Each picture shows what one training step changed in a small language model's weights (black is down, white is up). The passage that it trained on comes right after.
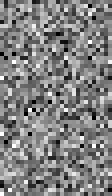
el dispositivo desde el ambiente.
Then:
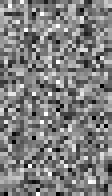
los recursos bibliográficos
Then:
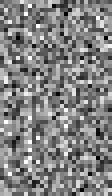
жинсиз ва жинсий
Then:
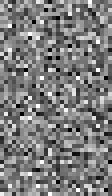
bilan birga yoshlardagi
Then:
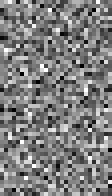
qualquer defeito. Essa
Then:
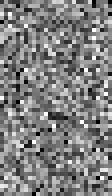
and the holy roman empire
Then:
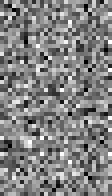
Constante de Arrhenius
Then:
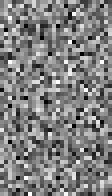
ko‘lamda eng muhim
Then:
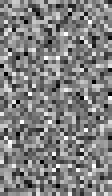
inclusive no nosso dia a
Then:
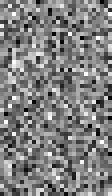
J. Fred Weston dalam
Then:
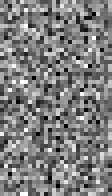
declaraciones de conformidad a partir
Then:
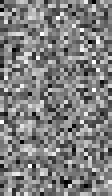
yuborish, xabar
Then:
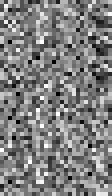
технологических методов изготовления
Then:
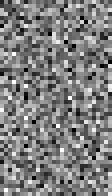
urbanización de éste».
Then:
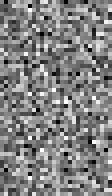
bir chekkaga surib
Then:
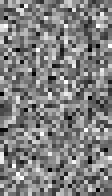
системы, достижению
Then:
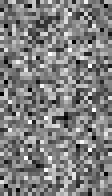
di mana sistem informasi dan
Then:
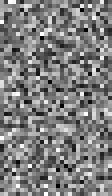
ale căror surse sunt
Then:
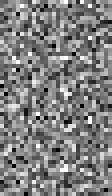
унинг айби қонунда
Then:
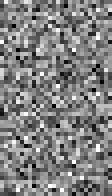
Janeiro, ano 2,
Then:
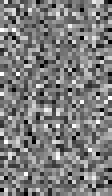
e all'esterno dei
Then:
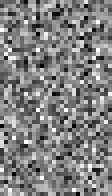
основных рек региона, -
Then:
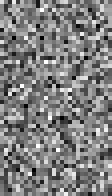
с. 7. Про ринки
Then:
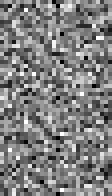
loyixalash tizimi sifatida
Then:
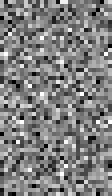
especial em um contexto inclusivo:
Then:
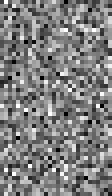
infracțiunii, în primul
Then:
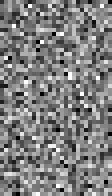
salientar que estando ainda
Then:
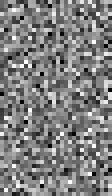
Ajuste do cuidado às
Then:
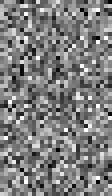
influence of the EU as an
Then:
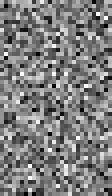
nuqsonlar operatsiya yo'li
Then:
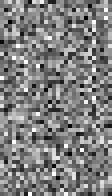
Muradov Rahimjon
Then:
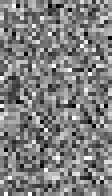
miel debido a la contaminación
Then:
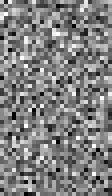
forma orientada, apresentam
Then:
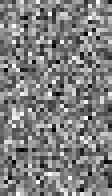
aplicações**. FEPEG.
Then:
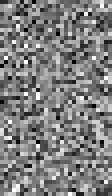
редко рассматривают
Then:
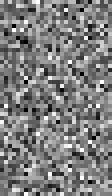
imlosi, transliteratsiyasi
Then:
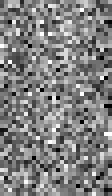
kepada yang bukan ahlinya,
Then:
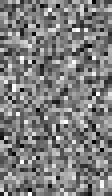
deve ser apenas contido.
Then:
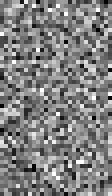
Sosyal Bilimler
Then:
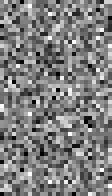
etilo y amilo**, entre
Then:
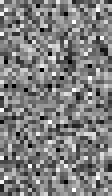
20 repetisi 3 set
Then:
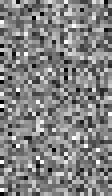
Nilufar Shavkatjon qizi
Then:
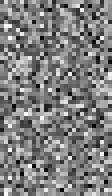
que, para além das fases
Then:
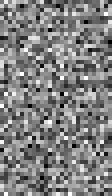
una organització de
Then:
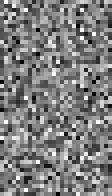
de bio-calciification
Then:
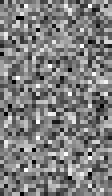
активной позиции нового
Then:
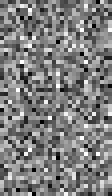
fontes de energia. Com
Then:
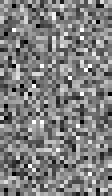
publique comme un
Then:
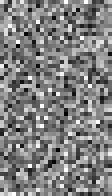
Ф., Рустамов А.
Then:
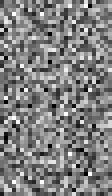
Низомий номидаги
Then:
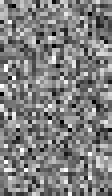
источник социального
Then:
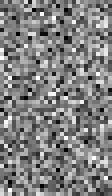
образование дома, затем
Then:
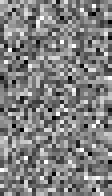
atender uma necessidade natural, mas
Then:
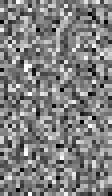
skala lokal.
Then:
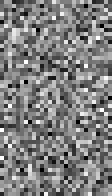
E. Artmann,
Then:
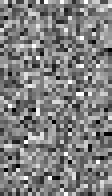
comunidade escolar Considerando os
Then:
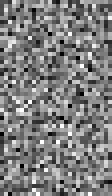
waarde zoals
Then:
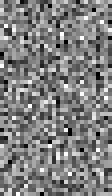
polarisé avec des acteurs
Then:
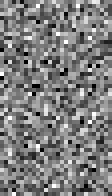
sau prin perifrize verbale
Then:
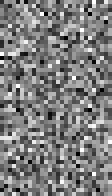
povezanih elemenata
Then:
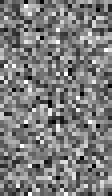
pruebas de integración
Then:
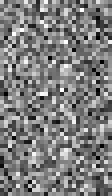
голени были: 1.
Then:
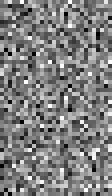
no perímetro irrigado
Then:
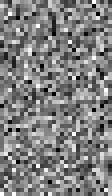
muhim bosqichlardan biri
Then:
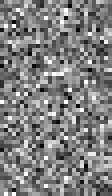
государственное бюджетное
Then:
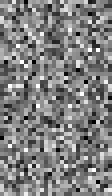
oladigan va ularga mohirlik
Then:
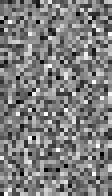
cotidianos para uma
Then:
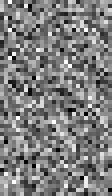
особистості майбутнього
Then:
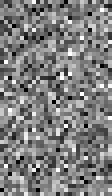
in the Renaissance:
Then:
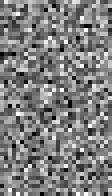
É preciso considerar modos
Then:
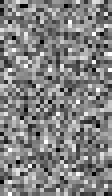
so'zlar: Ozod
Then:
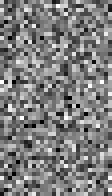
usullar bilan kompensatsiya
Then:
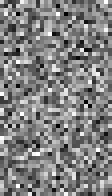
45 perusahaan. Sampel adalah
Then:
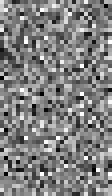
di Kalimantan Timur
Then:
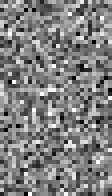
*Pembinaan Kondisi
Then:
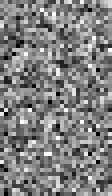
de capacidad de intercambio
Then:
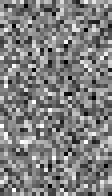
papel do farmacêutico
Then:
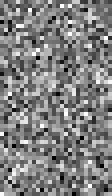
тоже является спорной.
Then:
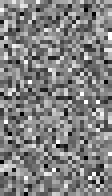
bu kimliklerin dijital
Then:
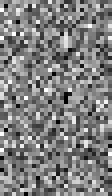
Х.Х., Нуркулов
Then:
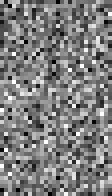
ons bepaald
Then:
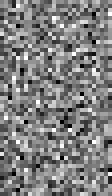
Tuxtabayev Jamshid
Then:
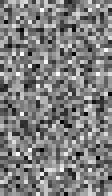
интеграциялаш чораларини
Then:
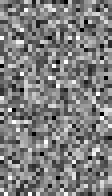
o grupo hidroxila esta
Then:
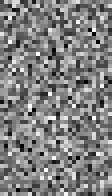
bosqichi. 3.
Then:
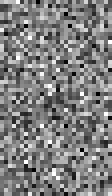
Svensk nationell
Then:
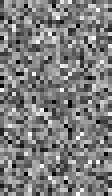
por se encontrarem expressos na
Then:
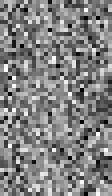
и она сама может
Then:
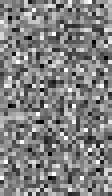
Sarimsoqov NHM
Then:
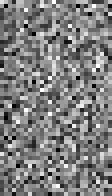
bo'yicha barqarorlik darajasi
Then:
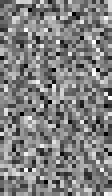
o'sha davrda yashab
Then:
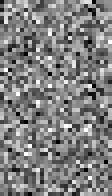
mavjudligiga qarab 2
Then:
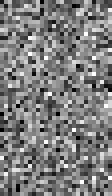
baseado no protótipo da
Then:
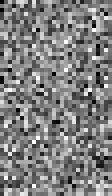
время в центральной
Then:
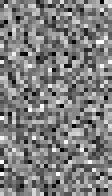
que os impedissem de serem
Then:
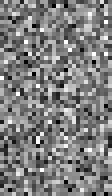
darsligi orqali hosil
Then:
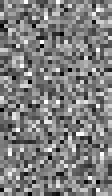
Bahia a carência de dados é
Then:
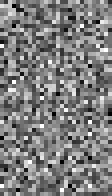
кўриб чиқилган
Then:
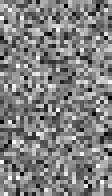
– створюємо
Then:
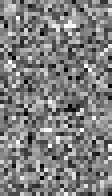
social inclusion of children and
